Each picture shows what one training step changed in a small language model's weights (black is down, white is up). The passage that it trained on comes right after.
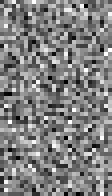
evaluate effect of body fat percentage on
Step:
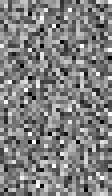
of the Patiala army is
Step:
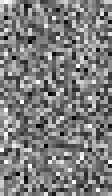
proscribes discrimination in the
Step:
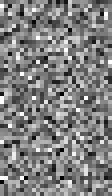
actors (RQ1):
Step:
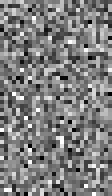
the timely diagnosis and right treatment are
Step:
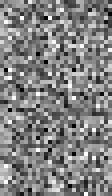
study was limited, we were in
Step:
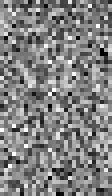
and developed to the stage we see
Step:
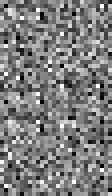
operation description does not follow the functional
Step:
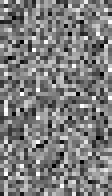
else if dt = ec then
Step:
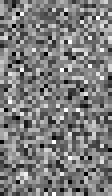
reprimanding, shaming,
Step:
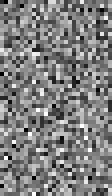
EvoSPLat is
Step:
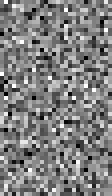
benzene for ion associate
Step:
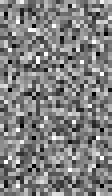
form of the thesis through the analysis of
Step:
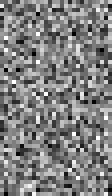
levels. The focus of studies in the
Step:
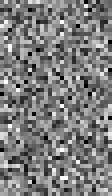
saffron bulb's first
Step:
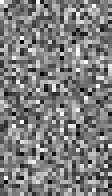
spectral norms commonly used in
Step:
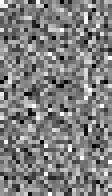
provide a thorough review of the
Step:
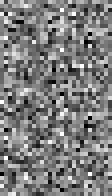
were significantly reduced compared to placebo
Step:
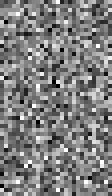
transferring educational knowledge and techniques and
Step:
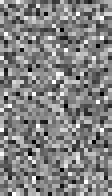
related to our topic which was published
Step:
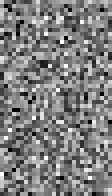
= 6$ adults), suggesting strong
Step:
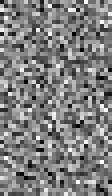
caused inflation. Both the
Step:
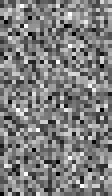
prediction, focusing on high-quality
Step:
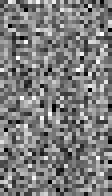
Paris, France* Thin
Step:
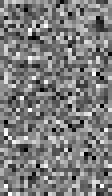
assist them on the farm. The
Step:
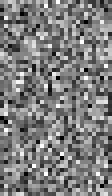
Nigeria Abstract Under intensive
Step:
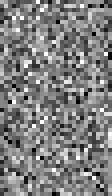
between Authoritative Parenting
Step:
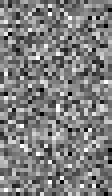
and start treatment, which will tend the
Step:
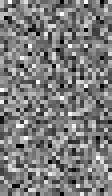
files, then read time spreads
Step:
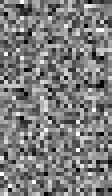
design. The study employed quantitative data analyses
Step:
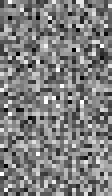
time, and mode of transportation.
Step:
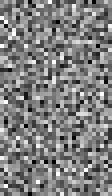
recyclable vitrimer
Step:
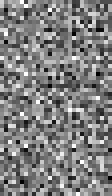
method to analyzed samples, to which known
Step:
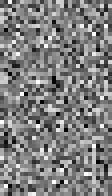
PROGRAM IN
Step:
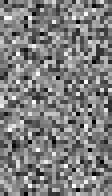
the receiver integrates several key components:
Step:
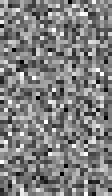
influence the success of the course of studies in
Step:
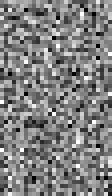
associated to form a complex molecule (for
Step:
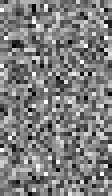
TV, 3G services, and mobile
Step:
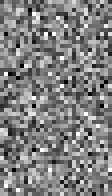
core barrel at all ice
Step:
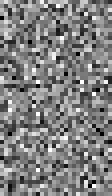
S., Zhang L.T.,
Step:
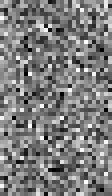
gaps in provision to ensure
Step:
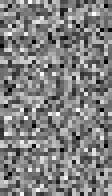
of development of about 20% of all
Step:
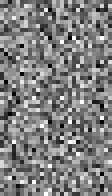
David Tanenbaum
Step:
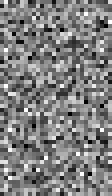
the authority and the relation as a
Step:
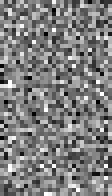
field contributes to the development of effective
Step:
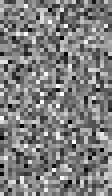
and (Haryani et al.,
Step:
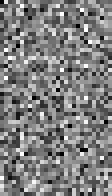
5% nail lacquer at
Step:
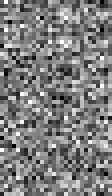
Based on the recommended settlement distance
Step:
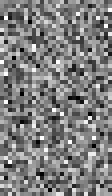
the last 4 months.² That
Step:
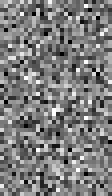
In this architecture, all signals pass
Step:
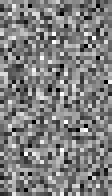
HIV-infected individuals face
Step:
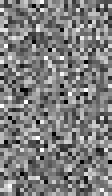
CER, the more likely it is to
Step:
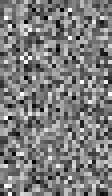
and collaborative planning can reduce environmental
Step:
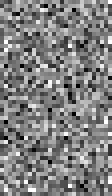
fragmentary and detached from
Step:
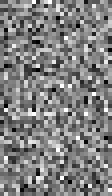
tens of thousands of nodes
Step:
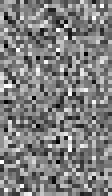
current literature? Yes Is the study design
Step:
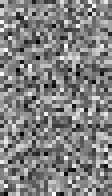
that the deviation for the anode gas
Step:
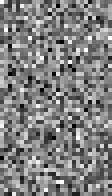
years), predominantly female,
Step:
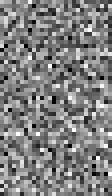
aimed at improving the education system in the
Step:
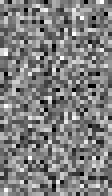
addiction treatment hospitals and
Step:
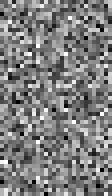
less duration of hospitalization, pain
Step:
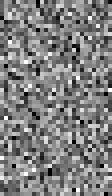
to counteract these messages is
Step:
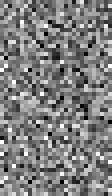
This method can also improve the teachers' professional
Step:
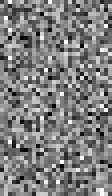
CPU configurations of
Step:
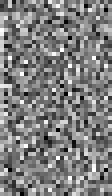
as sessões como
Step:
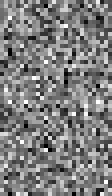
projections highlight that half
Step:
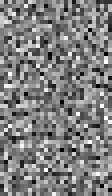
has a rich selection of methods for monitoring
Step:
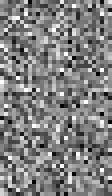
of nano urea liquid at
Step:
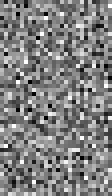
involves a slower pace of
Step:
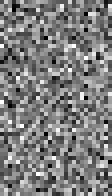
digital library: Exploration and analysis
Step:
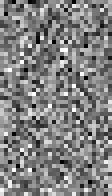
in Multimedia Studies at
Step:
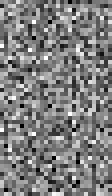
for the second phase is similar to the first
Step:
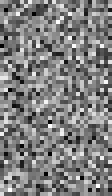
and select the data was extremely
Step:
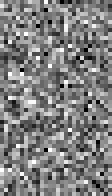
The inside becomes an outside,
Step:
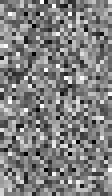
while multimodal features remove
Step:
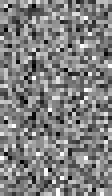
and commercial communication, it is intended
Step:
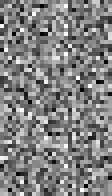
new source of time dilation
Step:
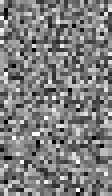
grains that are covered at most
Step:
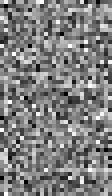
under both pre-treatment and post
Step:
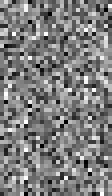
transitioning stages between applied research in academic
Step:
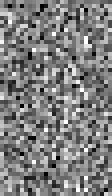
- 9: **Upon receiving
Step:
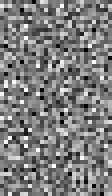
a result of inappropriate handling practices
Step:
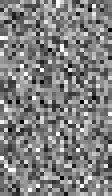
scalar SVNN, $A
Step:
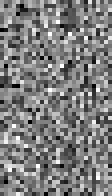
covers. *PLoS
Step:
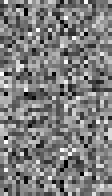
with a drop door measuring
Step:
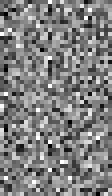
Chemicals Limited, India.
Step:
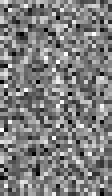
and a flexible internal structure. These two
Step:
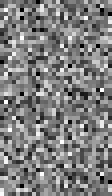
hastaların manevi
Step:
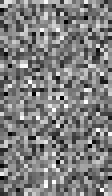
physical, social, and mental needs
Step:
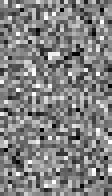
²⁶ Al-Ali and
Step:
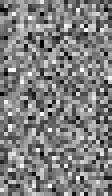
ABSTRACT The article presents an analysis
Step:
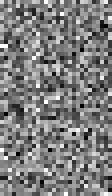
size, T is the time and r is
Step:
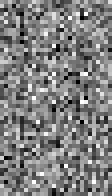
Step-I: Input:
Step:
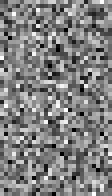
same compound have shown^{2,6}
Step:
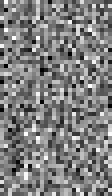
Digital image correlation and tracking
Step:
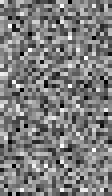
cotton genotypes,
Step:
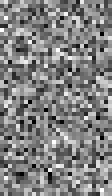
of the soil, respectively. These solutions are
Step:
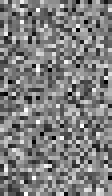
these findings and explore additional factors that may
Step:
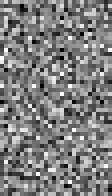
real men. The traits and status expected
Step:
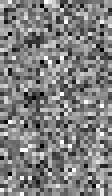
and personal nature that adhere to the educational
